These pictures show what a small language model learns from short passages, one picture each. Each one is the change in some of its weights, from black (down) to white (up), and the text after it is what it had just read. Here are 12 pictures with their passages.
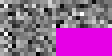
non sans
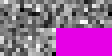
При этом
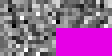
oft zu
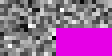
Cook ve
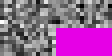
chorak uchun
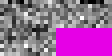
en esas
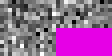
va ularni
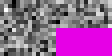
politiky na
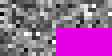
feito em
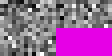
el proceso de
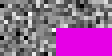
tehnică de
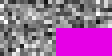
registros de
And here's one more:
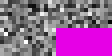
elak bilan
